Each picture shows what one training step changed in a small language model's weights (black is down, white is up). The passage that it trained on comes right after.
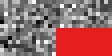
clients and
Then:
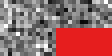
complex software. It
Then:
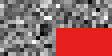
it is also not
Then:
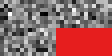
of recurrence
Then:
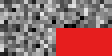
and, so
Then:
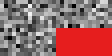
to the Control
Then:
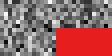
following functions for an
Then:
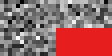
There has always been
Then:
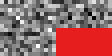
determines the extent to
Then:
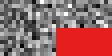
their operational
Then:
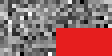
°C for
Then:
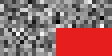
the means and
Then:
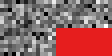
approach is shown in
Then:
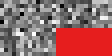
claims, indicating
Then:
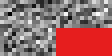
excitatory neurons
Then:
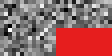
to minimize
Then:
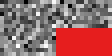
sensitive to small composition
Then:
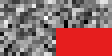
43 questions and
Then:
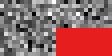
about the topical
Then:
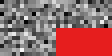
child will consider it
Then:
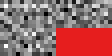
to provide a more
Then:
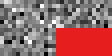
set, from
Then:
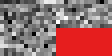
Engineering Research Council of
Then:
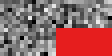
a model. As
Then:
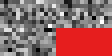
time $t$
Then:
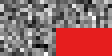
the value of
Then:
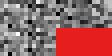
et al.,
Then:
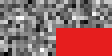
brane symmetry.
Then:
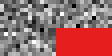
the rest of this
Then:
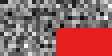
is considered as
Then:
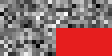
Stock Market
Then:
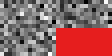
So, we will
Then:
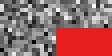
the Yukawa
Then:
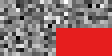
% of GDP
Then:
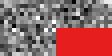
variables, where respondents
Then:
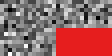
in the lower
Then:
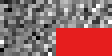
as a matter of
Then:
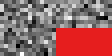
the event is the
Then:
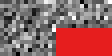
countries [16].
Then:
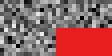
contrast to a
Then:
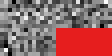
critical for anyone
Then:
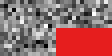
foreign language,
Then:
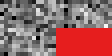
et al.
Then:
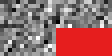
and by studies in
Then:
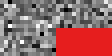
in turn, we
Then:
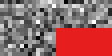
can achieve a
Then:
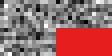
gradually gains
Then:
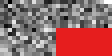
methods: numerical
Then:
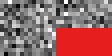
is biased depending
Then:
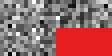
performance gain compared to
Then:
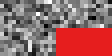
system of the
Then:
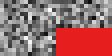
and the lattice
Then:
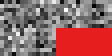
compared to additive
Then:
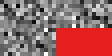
one without either
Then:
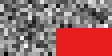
the time it takes
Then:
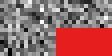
In contrast, for
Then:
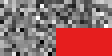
neighbors, and
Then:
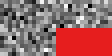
different way than
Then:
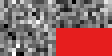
by A.
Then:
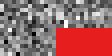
the questionnaire for the
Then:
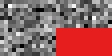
this stage may be
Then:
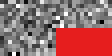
able to detect if
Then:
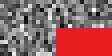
all product variant
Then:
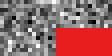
disease's clinical
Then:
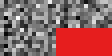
data formats,
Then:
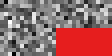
the same 59
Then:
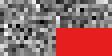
pattern lengths per
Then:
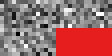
placed in a cold
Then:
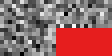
$ generated by
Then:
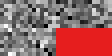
et sp.
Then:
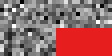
data improves,
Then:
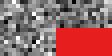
by \bea
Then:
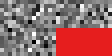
+ \kappa
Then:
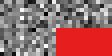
the ensemble spread and
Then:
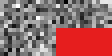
events. In this
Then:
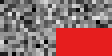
development purposes, and
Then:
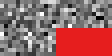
them in the focus
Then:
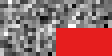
pace** when
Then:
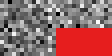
are all leading to
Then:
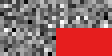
plasmonic modes
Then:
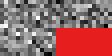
chosen and made.
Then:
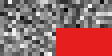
good computational performance as
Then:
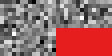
and an update
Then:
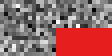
this work, according
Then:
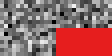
this situation, the
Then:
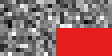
supporting renewable
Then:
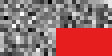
rate/UR and
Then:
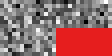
method - Study setting
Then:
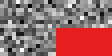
V^E vary
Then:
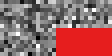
Even this programme
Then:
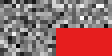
important to discuss the
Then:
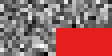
the gradient of the
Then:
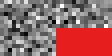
LCO \\
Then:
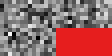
out the presence of
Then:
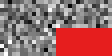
have to change if
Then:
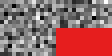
Lett. B,
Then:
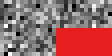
shape & & &
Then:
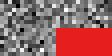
non-linear alignment
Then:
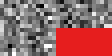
meaningfully to
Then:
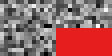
also shown by the
